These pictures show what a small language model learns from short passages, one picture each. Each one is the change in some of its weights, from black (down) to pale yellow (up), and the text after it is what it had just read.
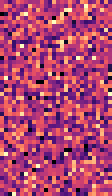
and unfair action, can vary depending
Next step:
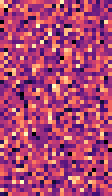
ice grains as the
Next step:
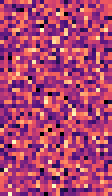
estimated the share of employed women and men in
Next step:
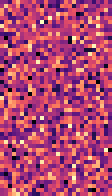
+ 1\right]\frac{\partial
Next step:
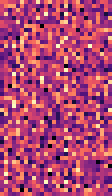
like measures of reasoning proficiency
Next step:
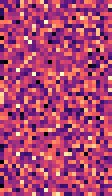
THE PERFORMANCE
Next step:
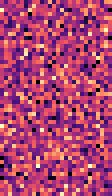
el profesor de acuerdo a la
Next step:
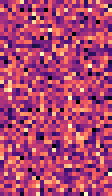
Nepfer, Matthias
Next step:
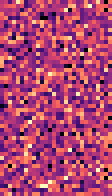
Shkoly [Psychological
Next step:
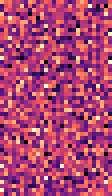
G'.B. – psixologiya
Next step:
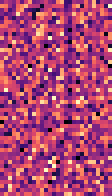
Goldbach in a letter to
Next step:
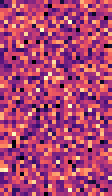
memang menyisakan lubang
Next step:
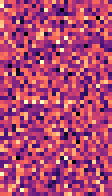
pseudo-intents play an
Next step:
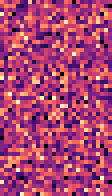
provide seed words (stems)
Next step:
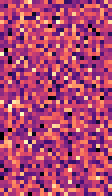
8 encoder layers, 1
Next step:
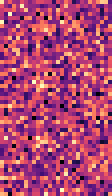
that is both rich in physics and directly relevant
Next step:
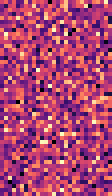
cells might be useful to identify and to test
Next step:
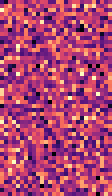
the best or the second best PSNR
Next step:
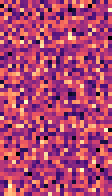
rank the extent of defoliation
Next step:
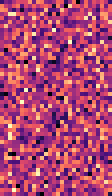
run to remove a different number of
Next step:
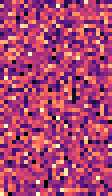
so far been clarified whether these changes have
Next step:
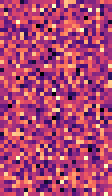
main difference in next-generation educational
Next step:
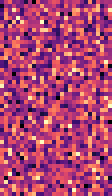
to a relative variation of films
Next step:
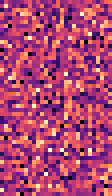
insoluble in water. The
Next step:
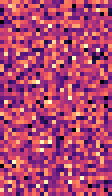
$i$ in this case reads:
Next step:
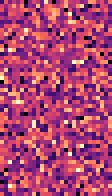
vertex arising from spherical
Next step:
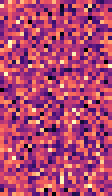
augmented reality (AR), virtual
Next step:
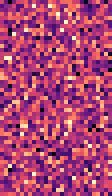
kasbiy kompetensiyani rivojlantirish
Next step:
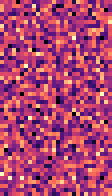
у Дрогобичі
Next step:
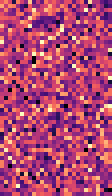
o'sishni ta'minlashda
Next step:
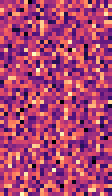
problem. One possible solution to the
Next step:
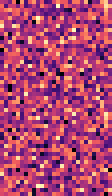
qo'liga qurol olish
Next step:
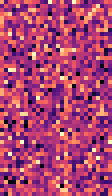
compared to competitors is able to
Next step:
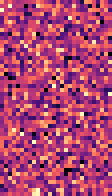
7.45 Salamandridae
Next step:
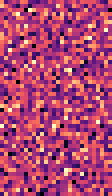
from the transmitter through interstellar
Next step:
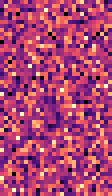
as follows: - Neuronal migration
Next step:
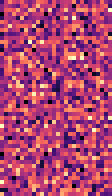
PROPER Program, while the
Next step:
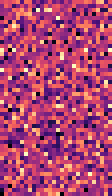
tarixiy yodgorliklar
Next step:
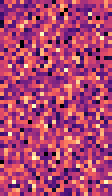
Deutsch Komitee für
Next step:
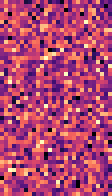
of Δ_p in the third
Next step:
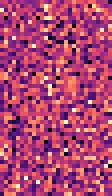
detected in deep {\it Chandra}
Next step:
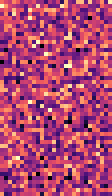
diabetes, unlike healthy
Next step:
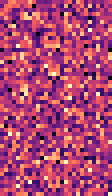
urban redevelopment plan in old
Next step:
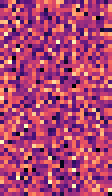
tell that out of 299 time,
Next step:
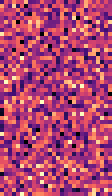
with frequencies and percentages, while continuous variables
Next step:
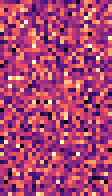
Effective resistances of the bulk
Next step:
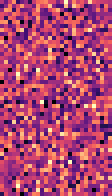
been implemented to obtain a behaviour that allows
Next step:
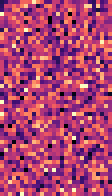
to explicitly compute cosmological parameters. For
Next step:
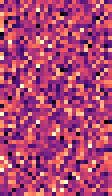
em si, em termos de fundamentação
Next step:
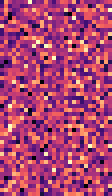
model V. LINEARIZED
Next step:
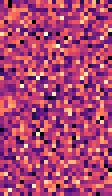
geochemical observations. Bull.
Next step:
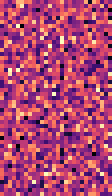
case of disturbance rejection
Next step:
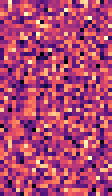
of the Russian Academy of
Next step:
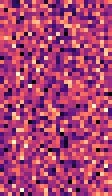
strength reaches a minimum, at a time
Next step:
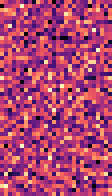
berbentuk angka. Metode
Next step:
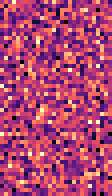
demonstrated through the polarisation anisotropy in
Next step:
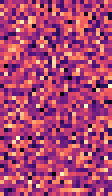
interactions as the functions of energy, height and
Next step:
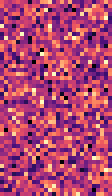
& f \leftrightarrow
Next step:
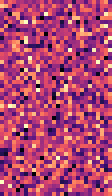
tonnes en 2022. En termes
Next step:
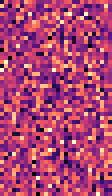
to reaffirm the importance of alternative
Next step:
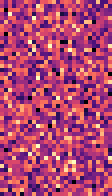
Journal Impact Factor values obtained
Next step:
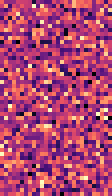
sparse for enzymes beyond this
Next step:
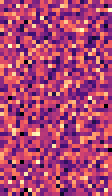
a series of echoes just before the
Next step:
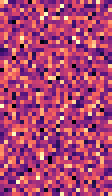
vchi larda uning uch
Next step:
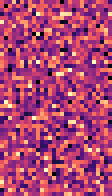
A revisão foi conduzida com
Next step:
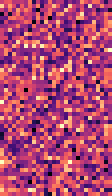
no Brasil: manifesto pela sua
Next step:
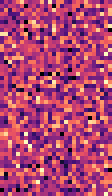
experiments, 30° inclusive angle (Figure
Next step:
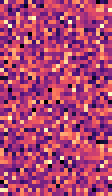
panels is characterized by the behavior of the single
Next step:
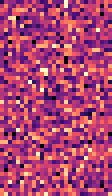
be done without affecting the contour integration
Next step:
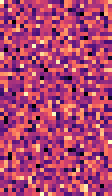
properties by analyzing its SED and
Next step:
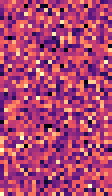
religiosidade dificulta a
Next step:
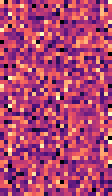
Data will be made available on request.
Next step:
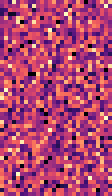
on {\it m} is given by
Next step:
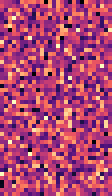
toroidal magnets. The
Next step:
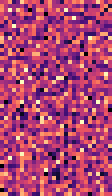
Luciana Medeiros.
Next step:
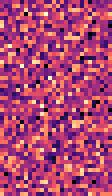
federal level with sound scientific and
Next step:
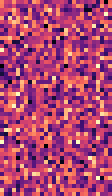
the control. Unlike the common
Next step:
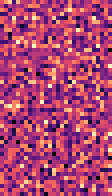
attack occurs in the IoT
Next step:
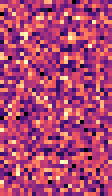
proteome size and gene content, proteomes
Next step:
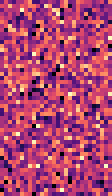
estimation has also benefited greatly from deep
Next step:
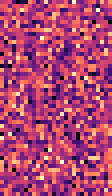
the signs of $s_{12}$
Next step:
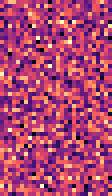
a published paper, which was used by
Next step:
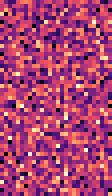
project has received funding from the European
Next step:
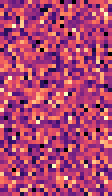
la práctica médica
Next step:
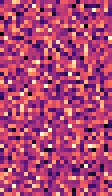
The $P$ value was given by the
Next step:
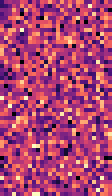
y (b) la información de
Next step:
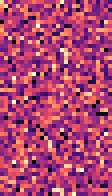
ice is higher and their binding energy
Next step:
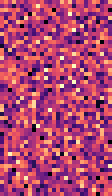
strain viewed on the (111),
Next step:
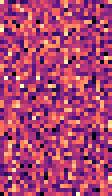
short, and developing new structures through reflective
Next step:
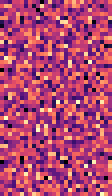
capacidad para aportar ideas y
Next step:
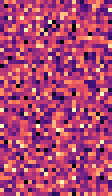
матеріал. Також
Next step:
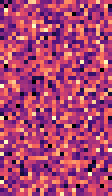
associated with the Magnus force
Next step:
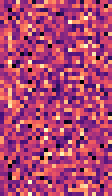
FAN, TA'LIM,
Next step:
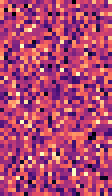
about 2% at the outer radius of
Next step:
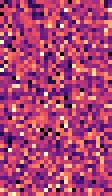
ikki uqyon urmoq
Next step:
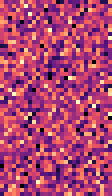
premisa de partida tiene
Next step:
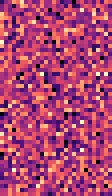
Sauce menerapkan
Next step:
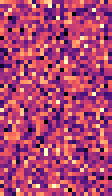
by preparing a specimen with a
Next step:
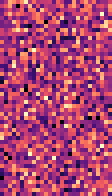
terms of radicals, leading to%
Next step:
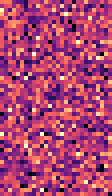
was found to be 44.5%
